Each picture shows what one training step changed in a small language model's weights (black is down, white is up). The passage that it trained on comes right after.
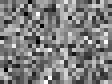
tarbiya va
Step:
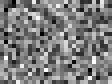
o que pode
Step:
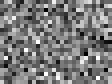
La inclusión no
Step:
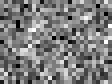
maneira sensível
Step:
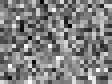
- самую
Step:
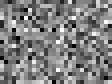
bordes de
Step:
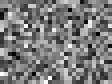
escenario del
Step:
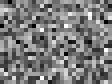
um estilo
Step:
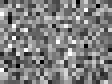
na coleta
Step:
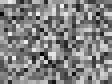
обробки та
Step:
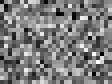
depende de
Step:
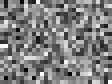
tecnologias de
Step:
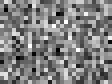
dengan teori yang
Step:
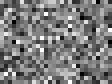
contrario hemos
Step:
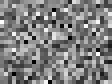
used too
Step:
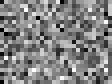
de poco
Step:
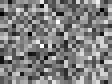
ce volet du
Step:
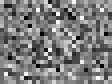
bir qancha
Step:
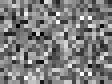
para a análise
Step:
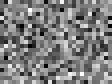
This article
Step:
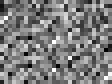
todas as
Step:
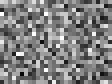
să fie de
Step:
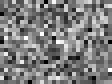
которой для
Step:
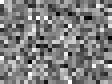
decorrer de
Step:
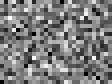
waste is to
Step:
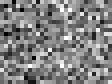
privado, a
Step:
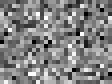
tomondan, va
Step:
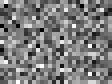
llegar se
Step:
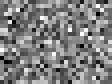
de Educación.
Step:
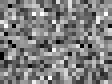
a través de
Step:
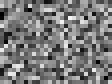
references to
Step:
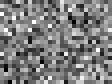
Bij het
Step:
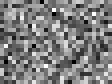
based on
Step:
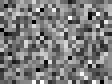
de campo
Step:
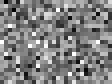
uchdan ikki
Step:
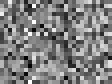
в її
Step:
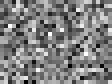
political relations
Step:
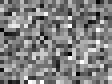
de indicação/
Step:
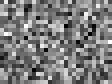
in concrete
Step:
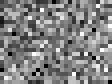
rivalidad se
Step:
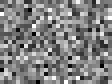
potencial transformacional
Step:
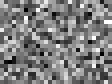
que limitasse
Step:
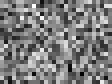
formarea la
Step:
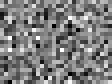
State Medical
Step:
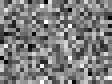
considerable de su
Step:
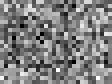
y la técnica
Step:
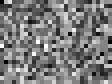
la zone
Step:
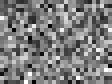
of development of
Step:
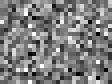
des ungarischen
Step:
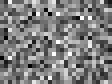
ainda, são
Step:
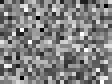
about the
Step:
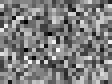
в качестве
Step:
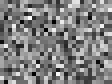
что эта
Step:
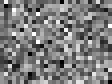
revista, como
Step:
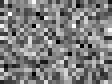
e a Lei
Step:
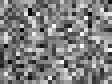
lois ont
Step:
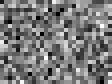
na korze.
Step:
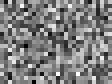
процесс на
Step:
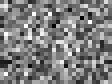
todos, de
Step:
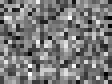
va grant
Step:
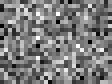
ki naj
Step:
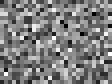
matices puede
